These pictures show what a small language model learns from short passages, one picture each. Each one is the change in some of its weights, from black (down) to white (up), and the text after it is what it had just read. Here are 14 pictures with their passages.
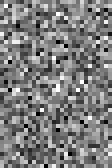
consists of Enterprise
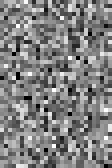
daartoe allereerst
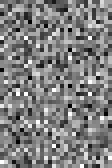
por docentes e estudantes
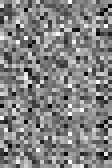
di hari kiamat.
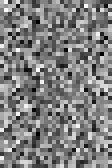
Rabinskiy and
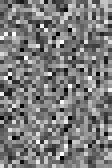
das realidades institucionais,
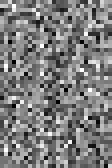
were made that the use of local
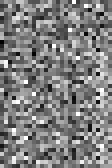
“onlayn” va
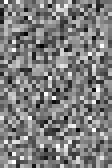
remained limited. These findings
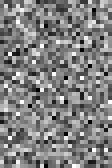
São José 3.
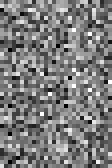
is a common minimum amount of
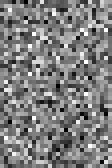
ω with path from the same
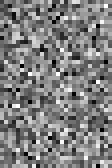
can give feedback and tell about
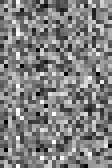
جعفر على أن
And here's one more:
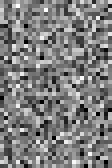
bo'lsa, talim
